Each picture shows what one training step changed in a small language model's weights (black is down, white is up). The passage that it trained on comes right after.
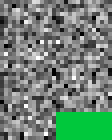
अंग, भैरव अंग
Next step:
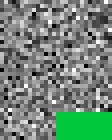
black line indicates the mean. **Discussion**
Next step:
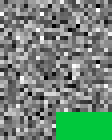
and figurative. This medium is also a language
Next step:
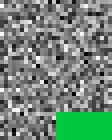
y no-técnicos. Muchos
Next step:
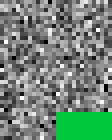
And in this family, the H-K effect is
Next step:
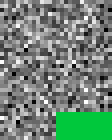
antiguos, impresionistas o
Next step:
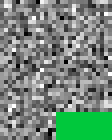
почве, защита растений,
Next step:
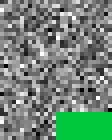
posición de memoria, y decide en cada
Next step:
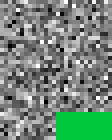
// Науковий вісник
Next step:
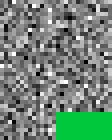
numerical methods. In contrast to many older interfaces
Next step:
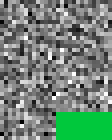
\AA$^2$~ but only the portion of
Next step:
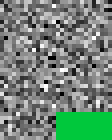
using a dimensionless scalar field $\varphi_*$
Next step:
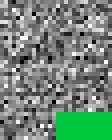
важен для этой организации, что в нем
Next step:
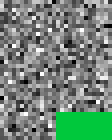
than 5\% improvement in adversarial accuracy
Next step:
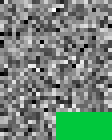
yog' to'planadi shuning uchun
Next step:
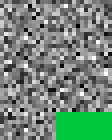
} \maketitle \begin{abstract} The extra
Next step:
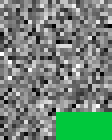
pre-existing SDW, within the disorder
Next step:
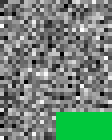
Considering the contribution from the lowest
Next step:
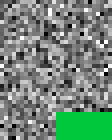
қилишнишни тақозо
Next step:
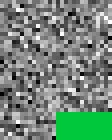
bubble-free four-transition
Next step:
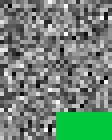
responsible for the unreliability of the
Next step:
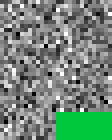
riverains du Parc en zone de
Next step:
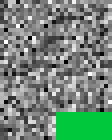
hayot-mamot masalasi.
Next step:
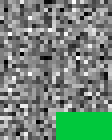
“Benzeşmek” anlamına
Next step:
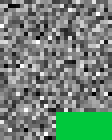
повышению мотивации, но и качественному
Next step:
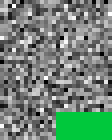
plans with the AC power flow equations. With
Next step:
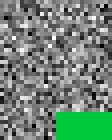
eksport, import, Xitoy,
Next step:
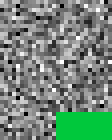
лесном хозяйстве.
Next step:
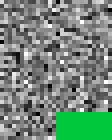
and has become one of the best studied Galactic
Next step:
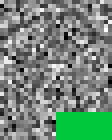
short by $2.1 \sigma$, while the
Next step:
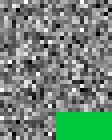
logradouro, áreas de
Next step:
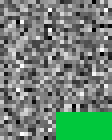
Небольшое количество
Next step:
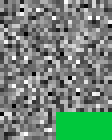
becomes shorter as the collapse
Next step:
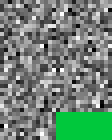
in zero net induced voltage in a null
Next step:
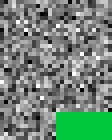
examples, I hope to give the reader
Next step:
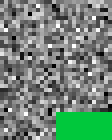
source nodes (i.e. those without
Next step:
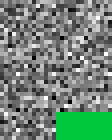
deviated cases from the fit. However, the deviation
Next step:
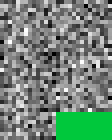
o'rganadilar. Bundan
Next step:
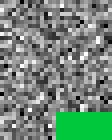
máster de profesorado de una universidad
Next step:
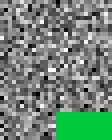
a SDW is the actual order parameter in the
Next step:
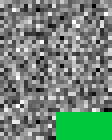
tilidagi *-imtir, -ish,
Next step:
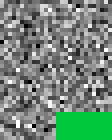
и использования всего массива средств
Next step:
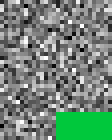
of a non-disruptive corona above the
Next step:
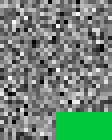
Monte-Carlo simulation run as the
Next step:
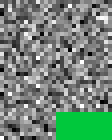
CrPt a larger laser heating works against
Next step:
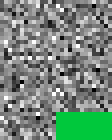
dos objetos e dos fenômenos
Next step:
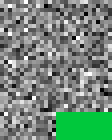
yugurish. Musobaqa
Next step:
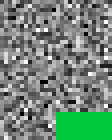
usó un valor de 3.8 para esta
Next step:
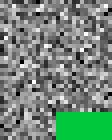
взгляды и примеры
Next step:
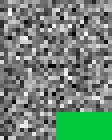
by the quantities $-i\theta_1$
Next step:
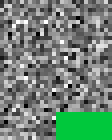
hole spectral function in the discrete part of the
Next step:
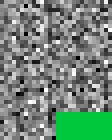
Социализация нравственных и
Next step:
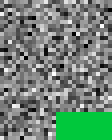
the $i^{\mathrm{th}}$ spin
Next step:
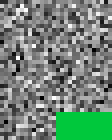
the pressure-sensitive planar rattling
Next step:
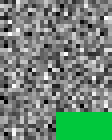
o'z tadqiqotida Buyuk
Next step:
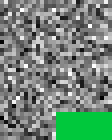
числі на поляризацію
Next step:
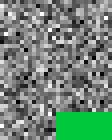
Symposium on Lattice Filed
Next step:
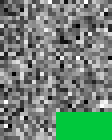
unweighted and weighted cases force the required number
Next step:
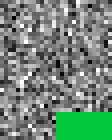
to each tensor, which represents a fiducial
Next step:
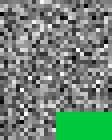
code of the EQANIS model and all experimental
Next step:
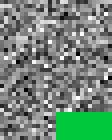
time domain. For the waveform of photon mode
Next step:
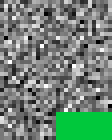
almost every single occultation and transit occurring
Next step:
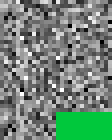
Gomes, Gustavo de Freitas
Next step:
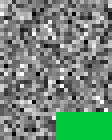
funcionamento dos CAPSs citadas
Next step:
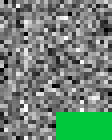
{\cal A}^{(n)}$ fulfilling
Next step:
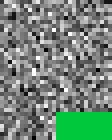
Sh. Kognitiv tilshunoslik.
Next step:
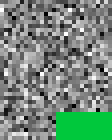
satisfaits de l'autorité
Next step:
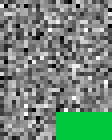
of each data point mainly increases as they approach the
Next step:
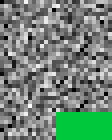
high energy neutrinos can have resonant
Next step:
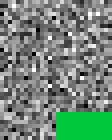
b. The spatially Fourier-transformed
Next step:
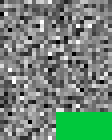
used in this paper for the reactor power
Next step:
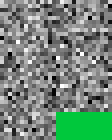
cervejas artesanais.**
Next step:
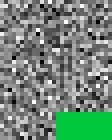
Vieira J. (2002). Oferta
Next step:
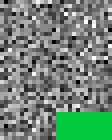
sarmoyasining pasayishi
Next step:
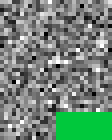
когнитивными нарушениями по
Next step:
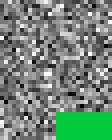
I, it does not mean that the Phase II
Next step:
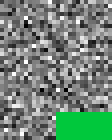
find it less performing than other models. Hence,
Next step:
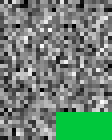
more comprehensive complex dielectric function
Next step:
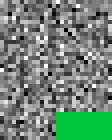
& 0 \\ swftopython &
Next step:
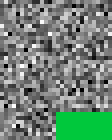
trânsito no perímetro
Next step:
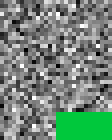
(Самарканд) Орипова
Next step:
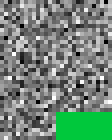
ijtimoiy qarashlari mujassam bo'ladi.
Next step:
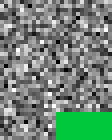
reading lesson, innovative technologies,
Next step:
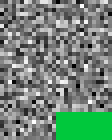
in the the FGST catalog.
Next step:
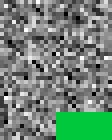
amplifiers \end{IEEEkeywords}
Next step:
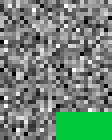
the superformulae obtained in the previous step
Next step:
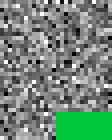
two-nodes, 11.5 for three,
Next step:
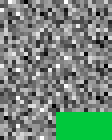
THE EARTH IN DISTANCE
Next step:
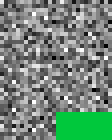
G'ayratbek Sharifovich
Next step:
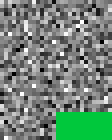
(Ano) Tipo de estudo
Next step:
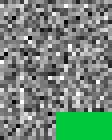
su vez, con un estilo interpersonal
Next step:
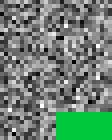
sufficiently strong to sustain a polar peak near
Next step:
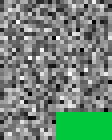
die befragten Kinder noch keinen
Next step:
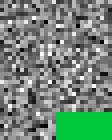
Strelhs were obtained in typical conditions.
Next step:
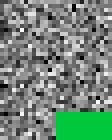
chiqarish integratsiyasini kengaytirish
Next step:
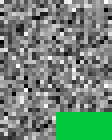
1 | 3 | 0 | Useful for implementation
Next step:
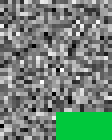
in the practice of physical exercises
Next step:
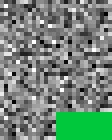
wird. In Basel bietet der
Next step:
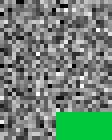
usual result for the minimally coupled gravitational
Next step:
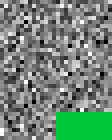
derecho superior. Se identificó la
